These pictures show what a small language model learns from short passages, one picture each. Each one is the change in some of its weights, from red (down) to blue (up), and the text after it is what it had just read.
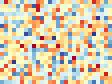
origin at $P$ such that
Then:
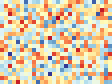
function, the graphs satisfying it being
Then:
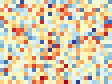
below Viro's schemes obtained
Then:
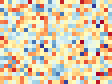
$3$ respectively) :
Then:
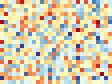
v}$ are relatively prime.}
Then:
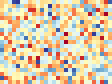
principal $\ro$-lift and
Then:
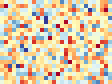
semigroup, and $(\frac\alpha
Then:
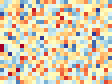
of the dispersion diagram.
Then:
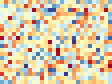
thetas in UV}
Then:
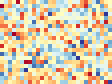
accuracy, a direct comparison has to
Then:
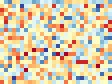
that \begin{enumerate}
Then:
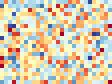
may provide a reasonable estimate of the
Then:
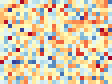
orientation of the edges and do the
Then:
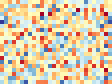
to as {\it the containment
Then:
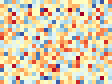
of higher order are applied to the
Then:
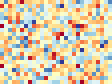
]_{\left\vert \alpha
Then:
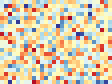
consider a situation where the maximum of
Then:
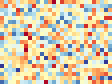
b\rangle)$ for any
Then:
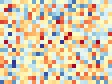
the convergence rate of the new algorithm
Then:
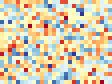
\end{equation} for all
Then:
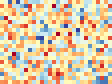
convolution (see, for example,
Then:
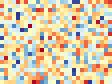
that $W=\sigma_{\mathrm
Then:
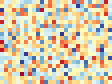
= n.$ The balanced presentation
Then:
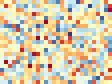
induced by the Casimir
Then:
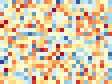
full image using Goursat's
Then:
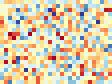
symmetric convex body $K$ with
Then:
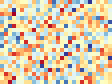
resolvent set of $A$
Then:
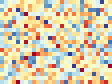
b)\,. \end{equation*}
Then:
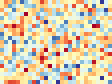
on $\MB$ and show
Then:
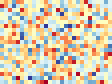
weight is defined as follows.
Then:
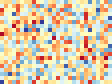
in the material. The semismooth
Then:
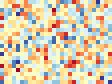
proves the following. \bpr
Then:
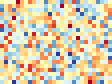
a point $x\in
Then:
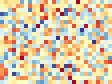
distributions (which are not in
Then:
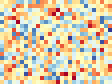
product are just three of them.
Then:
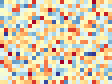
follows that $J$ must divide
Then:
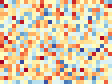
some given purpose. To be more
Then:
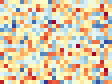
is isotopic to an algebroid
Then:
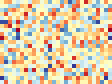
discussion in Section 1 the constrained
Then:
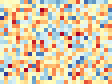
(the return time function)
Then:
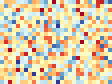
and Technology of Hungary
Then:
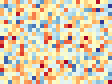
decreasing in $|G|$ if
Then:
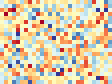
dense correspondences between two or more
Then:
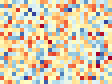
to get a solution of the required
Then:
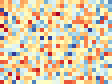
7.6 operating system.
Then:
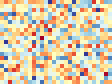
graph, in which case an assignment
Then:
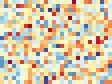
(and acquire a point
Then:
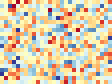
(for the precise definition see Assumption
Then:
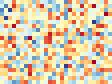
or for a pre-specified
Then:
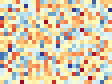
unique solution $(P^i,
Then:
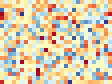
smoothness is crucial. However, if
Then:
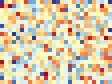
The properties of outer measure preserving transformations
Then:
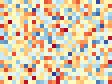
and (c) and the real
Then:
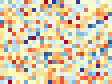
usage of finite-dimensional geometry
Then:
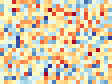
but also more general algebraic curves.
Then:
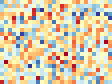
transforms the raw return matrix
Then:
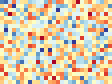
an initialization process such that one
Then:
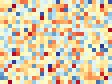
The objective is the minimization of the
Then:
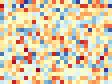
Methods to construct a modular tensor
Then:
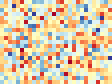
cases. One should even suspect
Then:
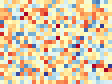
OpenMP. By assigning
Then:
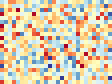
this section we review some results that
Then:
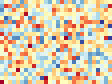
have \begin{align}
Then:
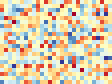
this case $\varphi$ is bounded
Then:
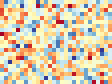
observation, that sometimes the number
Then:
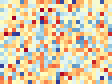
operator $\delta'$ coincide on the
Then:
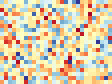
%EndExpansion $, since one
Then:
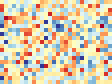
product $\chi\psi$ is
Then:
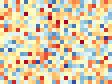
\leq C$ for all
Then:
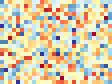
Throughout this work, we will
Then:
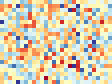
basis function interpolation. \newblock
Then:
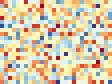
\subset D$ be the boundary
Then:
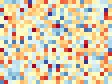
tree for permutations avoiding the
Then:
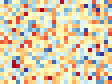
so does every local blowing up
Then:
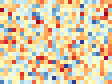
satisfying $D.L \geq
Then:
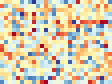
following is valid for some small positive
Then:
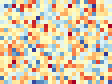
\end{eqnarray*} Similarly by
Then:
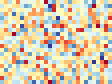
size at most $(1 -
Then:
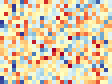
they are sent to the same
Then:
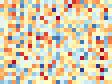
By using the Gauss equation, the
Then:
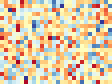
Then one integrates this estimate over
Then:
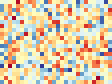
is a point in $M$,
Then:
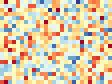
for points $p$ near
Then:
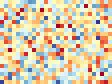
and engineering. This research study
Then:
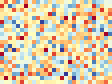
finite set. Suppose that $\#
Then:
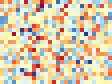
ago by experimental estimates
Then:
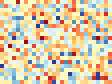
from \textbf{(4)}, we
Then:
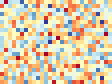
\infty . \ee Let us
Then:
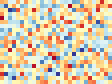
on trace maps for function of bounded
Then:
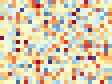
Stokes' drift as a
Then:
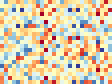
\ \ \ \qquad\qquad
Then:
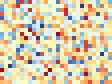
follows by a simple conditioning argument
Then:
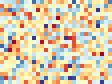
implies that these exists a monomial in
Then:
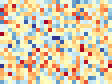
Werner Kuich.
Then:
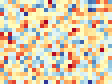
shall use $V(M)$
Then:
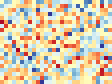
The purpose of this section is to
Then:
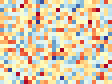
are equal. Hence, we
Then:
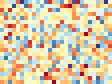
the data listed in Table
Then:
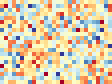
spacial collocation points at
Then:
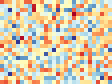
regarded as a subring of
